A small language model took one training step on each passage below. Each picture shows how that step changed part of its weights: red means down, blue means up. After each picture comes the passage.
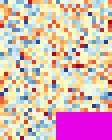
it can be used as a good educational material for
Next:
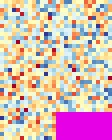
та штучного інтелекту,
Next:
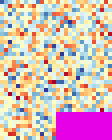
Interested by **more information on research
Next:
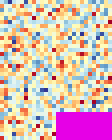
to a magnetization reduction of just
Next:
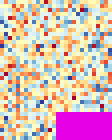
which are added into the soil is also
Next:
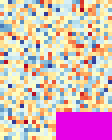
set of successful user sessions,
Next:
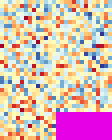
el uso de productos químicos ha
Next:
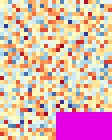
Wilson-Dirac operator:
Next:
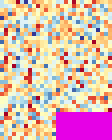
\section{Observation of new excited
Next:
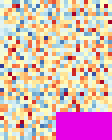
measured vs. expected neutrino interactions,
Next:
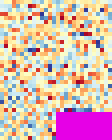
meaning that electrons are gathered in those
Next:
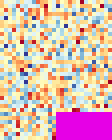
the local director $\bn$ via $ S
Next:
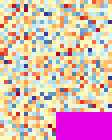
many research studies have been conducted in the field by
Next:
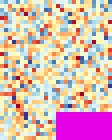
setting $A_q=0$ and
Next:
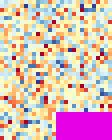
two spin populations, however, are very
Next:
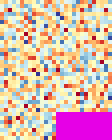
include high fever (>38°C),
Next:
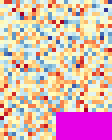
cases the concentrations of TTA in the
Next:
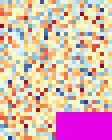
Terms used to describe the phenomenon
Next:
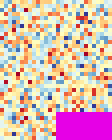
also influence this relationship. Theoretically, we
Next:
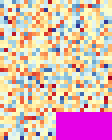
of MFs design enhance the performance.
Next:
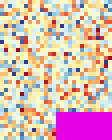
\includegraphics[width=\textwidth]{} \caption{
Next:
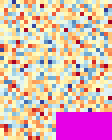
on the consistent information criteria such as the
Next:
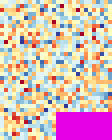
1988; Rakhshani *et
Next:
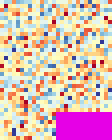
in their families. Given that the
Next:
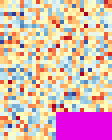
\cite{ML6}, a neural network
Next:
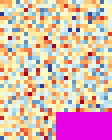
show any of the restricitions nonlinear
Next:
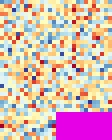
digital media. Now that many more of us
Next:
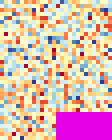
the bulk regions. As a result, according
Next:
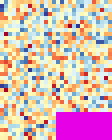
Rutherford backscattering
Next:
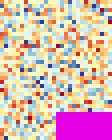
modelo precursor do sistema monetário
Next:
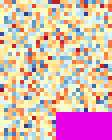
incurs minimal overhead due to its
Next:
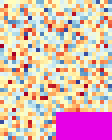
the network [18]. To achieve this, the
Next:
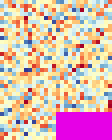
is the rock pressure transferred to the
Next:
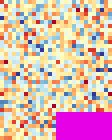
(upper tick marks). The error
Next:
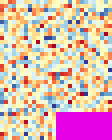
computing. It is mainly intended for
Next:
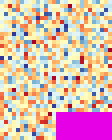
interesting to investigate effects of UTR
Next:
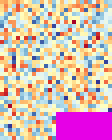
jarayonida sog'liqni
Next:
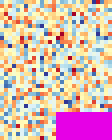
Hubble parameter, and restricting
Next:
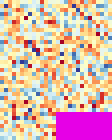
Facult\'e des Sciences,
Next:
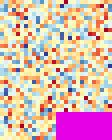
Xosiyat Rustambekova.**
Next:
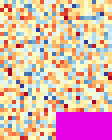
de beaucoup de mesures de
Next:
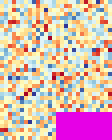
is the physical deterioration of soils
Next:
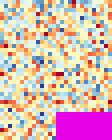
чиқиши мумкин
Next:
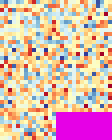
spin precession rate regardless of the
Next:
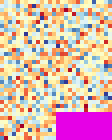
extended source ($W_S$ = device
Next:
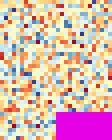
resistances,\cite{brataas} but
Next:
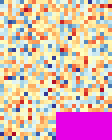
the habit of controlling the level of
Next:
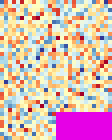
of inequalities have no solution, then they
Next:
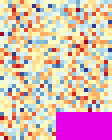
} \affil[c]{Dept.
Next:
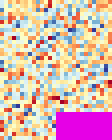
International Joint Ventures among Developing
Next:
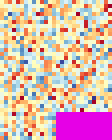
=1-\epsilon \epsilon ^{\prime }
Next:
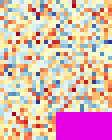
- Система зробила
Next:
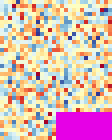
reduction occurred compared to the reference
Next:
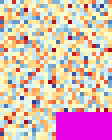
to secure data on all of the institutions'
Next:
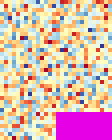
guruxlarning qanchalik
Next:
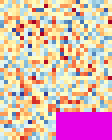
of concentrations of oxidant,
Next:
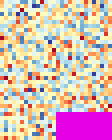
other words, mean squared
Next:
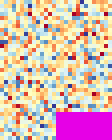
tushishi va gaz ajralishi bilan
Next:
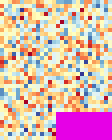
over the concentration ranges of 1-10
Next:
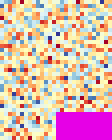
the stationary deformation zone of the
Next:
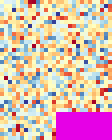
quality, basal soil respiration,
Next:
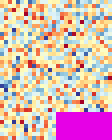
are inconsistent (Kröger et
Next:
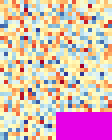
muammolaridan biridir. Ushbu
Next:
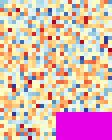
above 90% of its incident energy
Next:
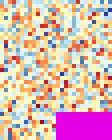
accountant, and to practice, one must obtain
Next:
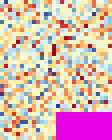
the FAIR principles is essential for
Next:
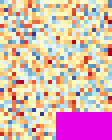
with dark apex and lateral
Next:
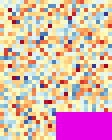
The EWCS provides a novel and
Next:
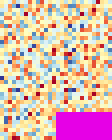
\end{center} \end{figure}
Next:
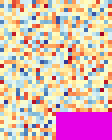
patterns of antimicrobial agents
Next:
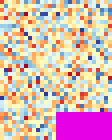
tuproq; tabiat
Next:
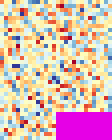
mørket. Dette er en
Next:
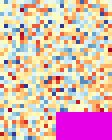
of thermal energy with a mass $m_h =
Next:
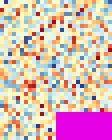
with our conclusion, which we believe to
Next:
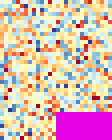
[8]. Использовали
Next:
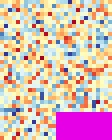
Tashkiloti, MDH
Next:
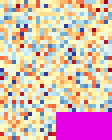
Guliston davlat pedagogika
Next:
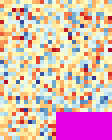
Yograj guggulu- These are
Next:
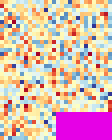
las cámaras IP a cambios
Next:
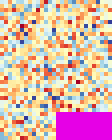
e no artigo 33 o crime de
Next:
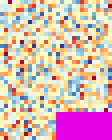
InP High Electron Mobility
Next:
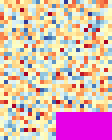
argumenta această afirmație
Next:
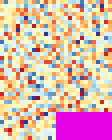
since there is no tree-level effect due
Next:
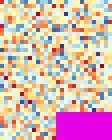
fuel and low temperature conditions, various passive
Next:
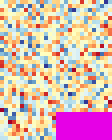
establishments (only work from home
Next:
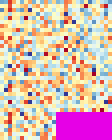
flowering Yield (t/ha)
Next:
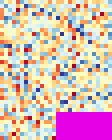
Сак [11]) серед
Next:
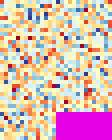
evolution by coherent forward Raman
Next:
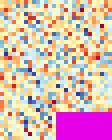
times for the reservoir to fill each
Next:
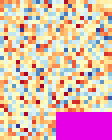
Project também foram utilizadas para simulações
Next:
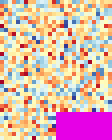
Results (SEER) Program from
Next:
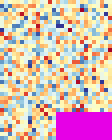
from requiring the associated equilibrium
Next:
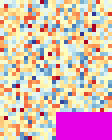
deb tan olinmagan:
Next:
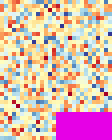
de impunidad que facilita la violencia
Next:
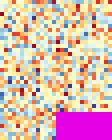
to the potentially long-lived
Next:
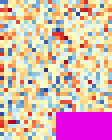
Healthy living , Last
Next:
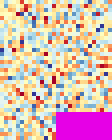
the voice of all stakeholders
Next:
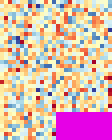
the parametrization of ref. [8]
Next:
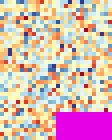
slow to heal as he did not
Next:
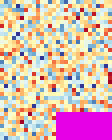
the baseline diffractive rate remains
